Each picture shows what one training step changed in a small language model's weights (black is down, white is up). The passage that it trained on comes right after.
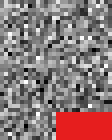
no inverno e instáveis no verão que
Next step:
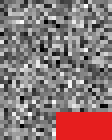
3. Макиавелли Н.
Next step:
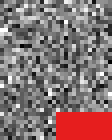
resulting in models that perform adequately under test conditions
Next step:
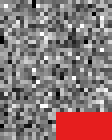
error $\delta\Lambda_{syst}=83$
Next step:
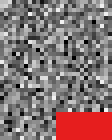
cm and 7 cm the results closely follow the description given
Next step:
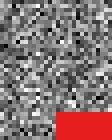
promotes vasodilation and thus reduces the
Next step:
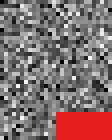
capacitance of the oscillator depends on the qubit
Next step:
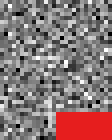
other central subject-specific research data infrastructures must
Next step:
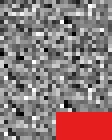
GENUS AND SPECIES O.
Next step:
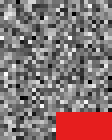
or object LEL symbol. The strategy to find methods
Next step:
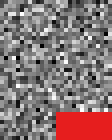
the concrete. In addition to this,
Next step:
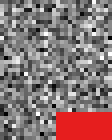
Cury (2007) da USP sobre
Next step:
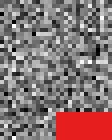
cutter method according to the results of this study. It
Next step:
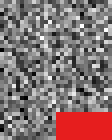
entanglement can be demonstrated with our techniques.}
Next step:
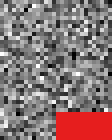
of critical incidents. Based on this analysis we
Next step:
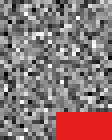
Shamir introduced Visual Cryptography in
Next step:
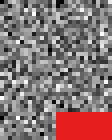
information, and fostering collaborative partnerships,
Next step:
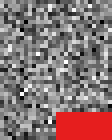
and odd cat states. Since a cat state
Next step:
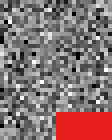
NCs with density $n(E)$ all at
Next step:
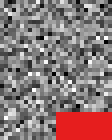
para Vivir: La lucha de los
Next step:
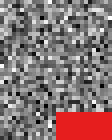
the jobs. This is an important feature of our
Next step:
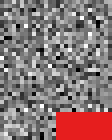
develop and evaluate structural performance of both stiffened
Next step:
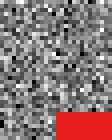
(7)$$ Upper and lower bounds on the
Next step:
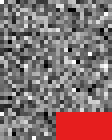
\toprule \multirow{2}{*}{Atom
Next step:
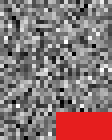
exceptions that it comes as no surprise
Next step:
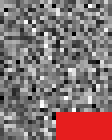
describe how using their own skills in combination with AI can yield
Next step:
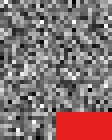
the previous research we mentioned above. The difficulty we had
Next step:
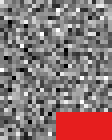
To get the physical content of the theory, it is
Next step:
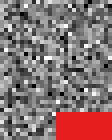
с уровня в 37.7% в
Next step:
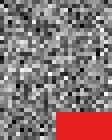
melhor do que a parenteral.
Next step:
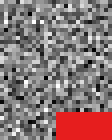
channel, we furthermore account for the OZIA
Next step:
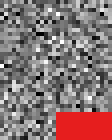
various organs and tissues in response to
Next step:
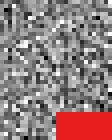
с древнетюркским
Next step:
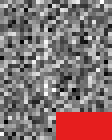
crianças imigrantes e refugiadas
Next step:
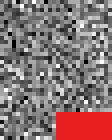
Tribus - Einteilung, neue
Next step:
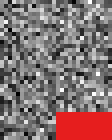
субъектлари ривожланади,
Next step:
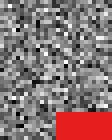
maximum likelihood estimation is high. If an analytic solution
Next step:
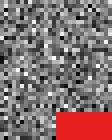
turned on or off with a very small gate voltage
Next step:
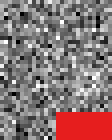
100% sehingga membuktikan bahwa sistem
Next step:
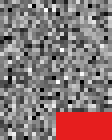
нужно) [Четина,
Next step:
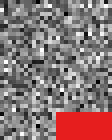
St. Gallen-Tablat, in
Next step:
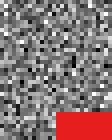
be seen as a novel post-processing procedure to
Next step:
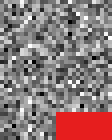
Expertise and Epistemology
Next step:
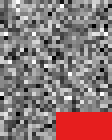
Raman spectra of azobenzene derivatives.
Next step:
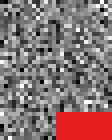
MAC layer for data which is received from the upper
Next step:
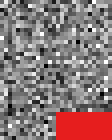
orqali oshiradi: - Mavzularni
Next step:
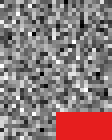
(мясо, рыба,
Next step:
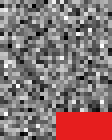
great discrepancy between the opinions of the
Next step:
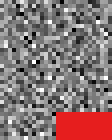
cross-over region, demonstrate a marginal behavior of
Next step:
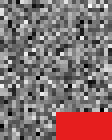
majestic three is for the electron, and the three
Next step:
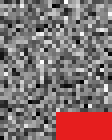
His research was later developed by Gary
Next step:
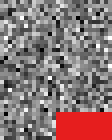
a complementary direction is to understand how this localization
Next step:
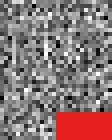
motion attained after surgery were used to compare the
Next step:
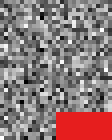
adamlardıń estetikalıq
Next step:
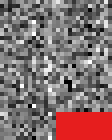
really have to put by hand are the masses of the
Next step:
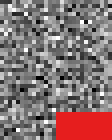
The IDTAP's archive, transcription
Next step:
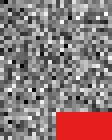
javob topishga harakat qilamiz.
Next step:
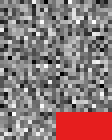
Flavonlar (kversetin,
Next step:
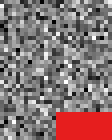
framework, HyperLedger Fabric
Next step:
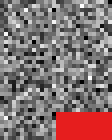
is also envisioned that the approaches developed within the
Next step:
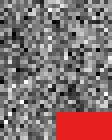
a good problem with which readers can associate makes the
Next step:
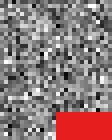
3. Kemampuan perseptual adalah
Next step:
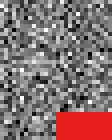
in the inversion height - **11:22
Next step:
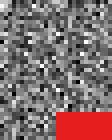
the reference system with the origin at the solar system
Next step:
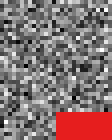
values. Thus, absolute minima of $J$ correspond
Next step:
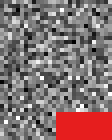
110$ K is identified, marking the transition from
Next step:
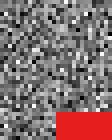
presenting with abdominal perforation due to the
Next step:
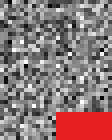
Ministry of Health. (2014).
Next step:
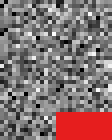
experimental effort for studying them at various centers such
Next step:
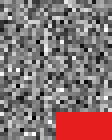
outcome varies depending on the grade of the
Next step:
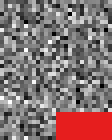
this ensemble average coherently as explained, for
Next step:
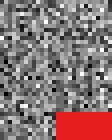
πρώτου τῆς
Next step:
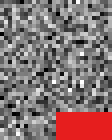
зразком для проекту аналогічного
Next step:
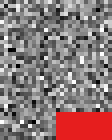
secret digit d_j . The whole secret
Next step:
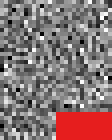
end up with around $20\,000$
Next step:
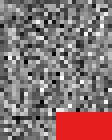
black-box ASR model, \ie in the
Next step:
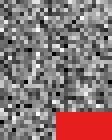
своей дивизией будешь их
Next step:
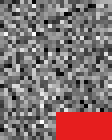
and G). Consistent with the observations from
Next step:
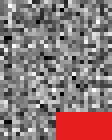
декорированных букв «R»
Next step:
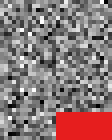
la normativa attendibile ai
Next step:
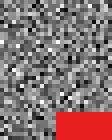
or more past due, or in which the interest payment
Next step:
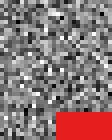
percentage analysis shows that the orphans whose parents
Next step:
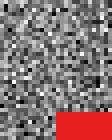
use efficiency was 30% higher with drip
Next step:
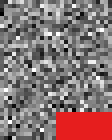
rate of 8 SEUs per hour per
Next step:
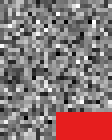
norm of the Serbo-Croatian language
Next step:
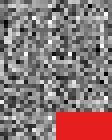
capacity attained by the enzyme was
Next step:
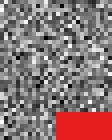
tropical countries. Chemical Constituents:
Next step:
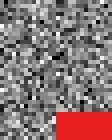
no dizer de Branco¹⁶, é
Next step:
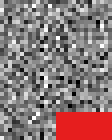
banklari uchun nodepozit operatsiyalarni
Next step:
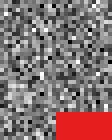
and other injuries if any was done to
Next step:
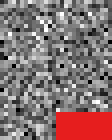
in schools 1. Conduct seminars on effective
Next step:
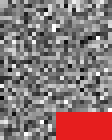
\eta_c n_\mathrm{ph} \,
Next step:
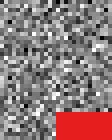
mercado de trabalho. Essa realidade
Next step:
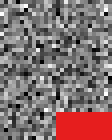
well as secondary signs, depend on the form of
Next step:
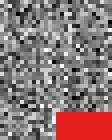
group. Hence it is possible to compare all
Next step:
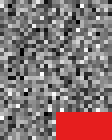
& No &No& No, only models represented as
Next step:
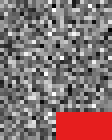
research are available in the official PULSE research
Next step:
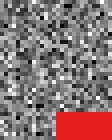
energy conversion technologies. THz-TDS complex
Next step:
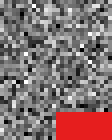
SIMO structure of the RIP system requires the
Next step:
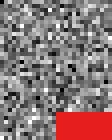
ashshariat va Xatm
